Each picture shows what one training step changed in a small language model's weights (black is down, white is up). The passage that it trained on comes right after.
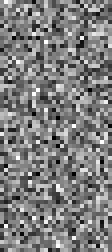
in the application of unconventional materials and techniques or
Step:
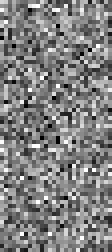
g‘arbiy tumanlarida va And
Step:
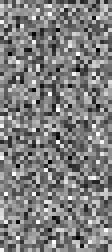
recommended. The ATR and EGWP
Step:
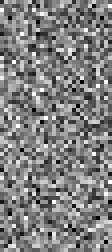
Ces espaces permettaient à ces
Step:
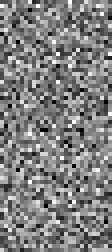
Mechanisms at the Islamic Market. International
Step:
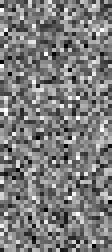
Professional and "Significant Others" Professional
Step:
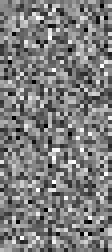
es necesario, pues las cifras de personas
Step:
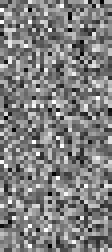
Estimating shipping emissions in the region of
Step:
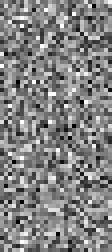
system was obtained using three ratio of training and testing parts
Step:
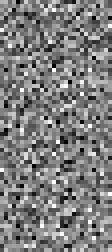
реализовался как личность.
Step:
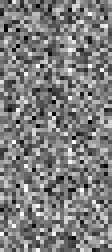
*La société des affects. Pour un
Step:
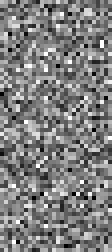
zmiany pozycji jaj
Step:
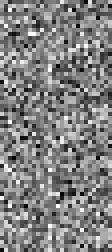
integratsiya va hamkorlikning ta'siri
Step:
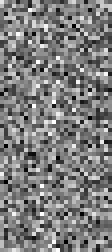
the implementation of AI systems in autonomous cars
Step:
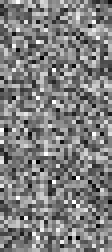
submission date 30 September 2025 -
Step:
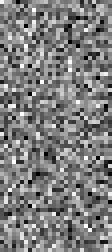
(15%) is far below what is allocated for
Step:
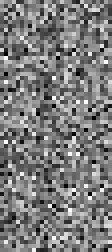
varies from round (Fig. 2) to having
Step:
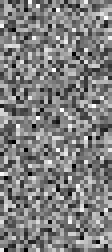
estudo de Ashish *et al* (2023)
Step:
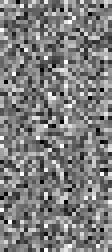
Ігоря Сікорського,
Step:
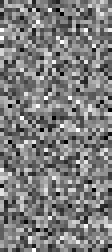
curvature in the X+ direction. (b)
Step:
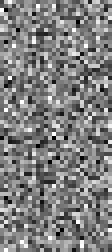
using Statistical Process Control, which is a process
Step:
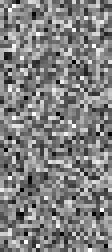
M potassium acetate was added. After
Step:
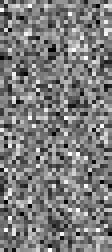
E-SMD ; 3) having available a
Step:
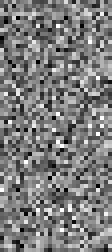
concluyó que el SM, con excepción
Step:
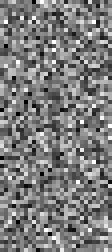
results are even retrieved, how many there
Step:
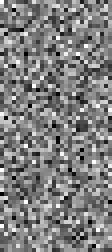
employee willingness to exert effort on
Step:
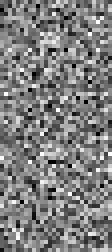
transcription process. We had high background noise files
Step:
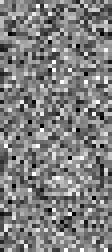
в свою чергу, була
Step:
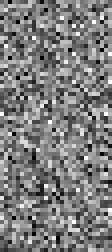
stuff that is generated by research, including
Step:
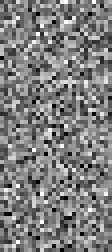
в китайском языке может
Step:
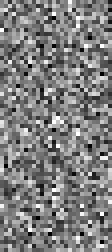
it much easier For each of the following, how
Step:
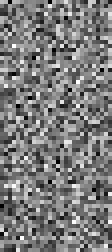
critical catalyst for deeper regional integration.
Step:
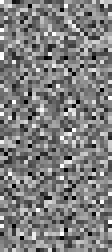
Дата надходження статті до
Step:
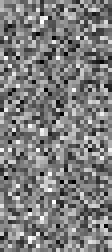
components which are part of a global functional system. In this
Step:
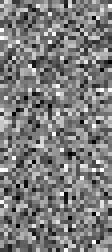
Н. Маликова виділяє
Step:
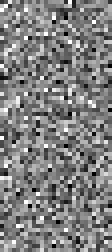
Schiffermüller], 1775) 2
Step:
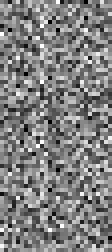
even though she tries to make her mind focus
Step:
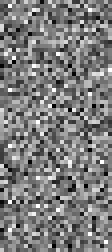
aux vidéos et aux ateliers
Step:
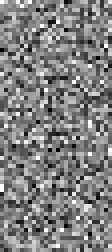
heure de temps sur Internet dans un
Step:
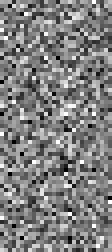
диагноза применяют
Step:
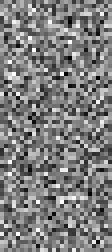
pre-column IonPack AG14
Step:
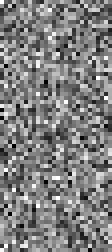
– meaning by that Music historians or
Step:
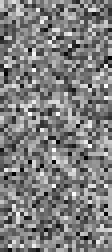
aspects and for dark places. A light room
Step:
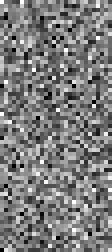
moneda mundial común?,
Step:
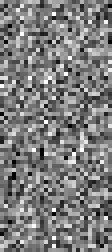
vezes a de brancos, diz estudo**.
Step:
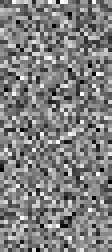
земельной организации значительно
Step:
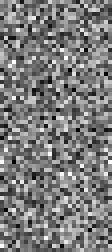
limitation of this study. Several factors may contribute
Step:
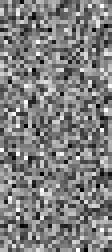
Dr. Santosh Prakash Patil
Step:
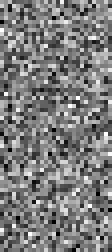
needs. Koretz and Barton
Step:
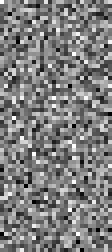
and the synaptic noise, respectively. There are
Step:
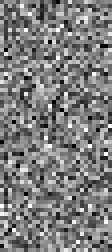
(boule), and the sensor calculates the
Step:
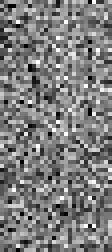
tashkil qilish, zotlarni urchitishda tanlash
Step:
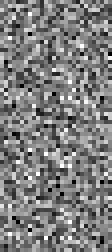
have adapted to cope with long- and
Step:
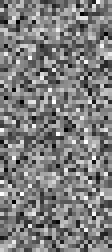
current round. 6 ADV_S the number of
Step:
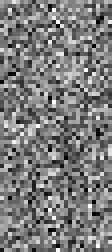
o campo da patologia individual, desconsiderando
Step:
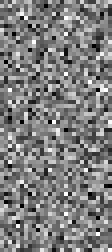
in advertising: Appreciation of
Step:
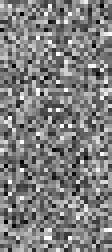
contraception (MDC). Using the
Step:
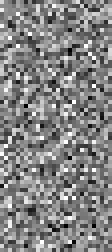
В целях подтверждения
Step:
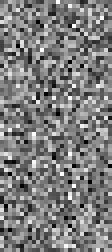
minerales para la producción industrial y el resto
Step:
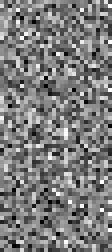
electrode and standardized¹⁴. Electronic
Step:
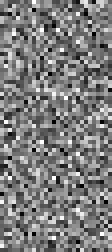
checkpoint inhibitor is intended to be used.
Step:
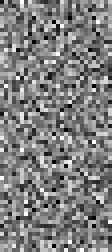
міцності при згині 52–54
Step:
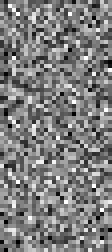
MMK, MD. Development of KO
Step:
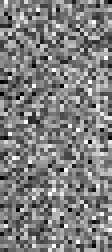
data, known as duration mismatch condition.
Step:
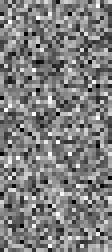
higher failure strain in bending. The tests
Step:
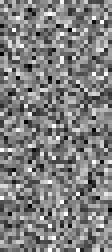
de dicha manera, por partidos fuertes e
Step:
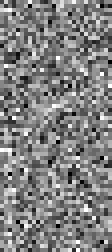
was added into above melted base. Borax was
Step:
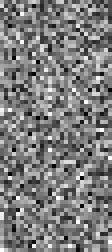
interactions and even their involvement in signaling pathways.
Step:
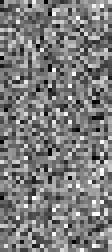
dengan kapasitas rasio belaka.
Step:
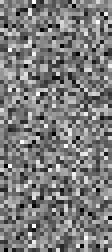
Cystine (2.5 g.) was
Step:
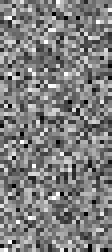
kompetensiya tushunchasi madaniy
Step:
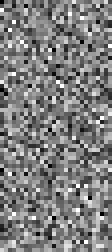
versus iteration number for 4 infiltration
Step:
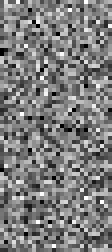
contracts (in particular, derivative financial instruments)
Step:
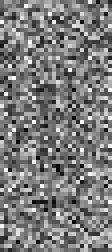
of the brain affected and the complications that follow.
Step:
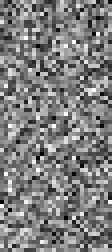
data on accuracy and bias. The results showed that the
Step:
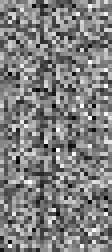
data for the state and for each of the two cities,
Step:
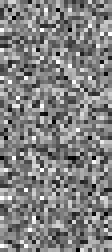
Bu talablar gigienik amaliyotlar, ishlab
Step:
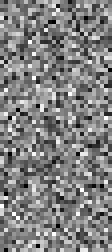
the right heat sink. The old methods to calculate
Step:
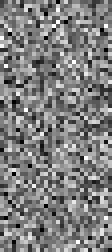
approximated. Greater flaws or
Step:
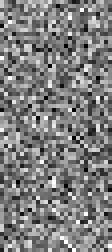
autonomia ministerial, permitindo que
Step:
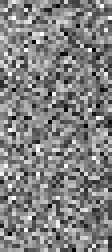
work on Monte Rosa 5 Ateneja
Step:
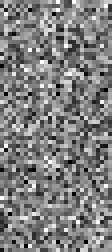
del gas – Recupero finalizzato alla
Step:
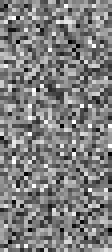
número de pontos sensíveis ao exame
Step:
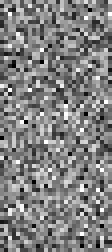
der Rektor auf Gesuch einen früheren
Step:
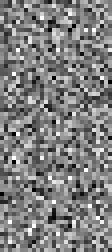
travaux sur les données secondaires
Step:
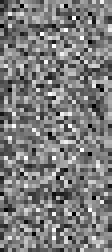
мулоқот қила олиш; - Чет
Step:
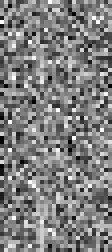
the lack of any residual absorbance change following the
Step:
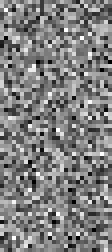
requirements of different groups of users recognized in the
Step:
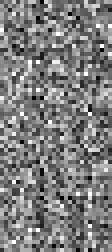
keyọkan lókè, Song: If there
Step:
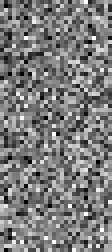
descobrir algo do passado, mas
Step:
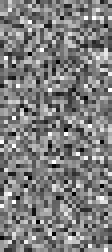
given a value of 0. Where land ownership was
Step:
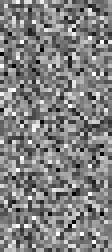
ceea ce presupunea modificări în
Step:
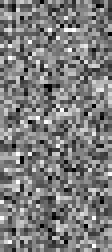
asosiy faktor sifatida qaraladi.
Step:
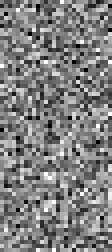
has shown that second trimester is more prone
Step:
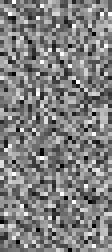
hydrocarbon fuels with derivatives of
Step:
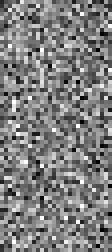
Table 1. Prevalence of camel mange among
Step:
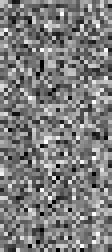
dan dipatuhi. Kondisi
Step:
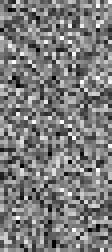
can still win over our hearts!
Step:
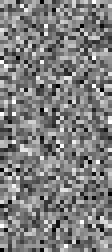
підходу, який включає
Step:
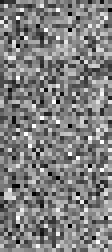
um engajamento automático na organização.
